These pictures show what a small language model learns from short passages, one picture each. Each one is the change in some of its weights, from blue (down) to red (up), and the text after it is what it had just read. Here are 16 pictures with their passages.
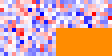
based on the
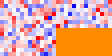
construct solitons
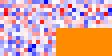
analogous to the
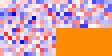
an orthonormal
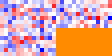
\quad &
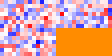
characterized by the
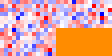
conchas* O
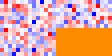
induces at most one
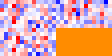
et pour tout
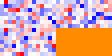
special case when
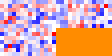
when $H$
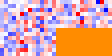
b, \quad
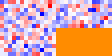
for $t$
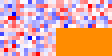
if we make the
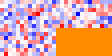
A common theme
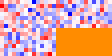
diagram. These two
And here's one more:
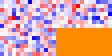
and if for any
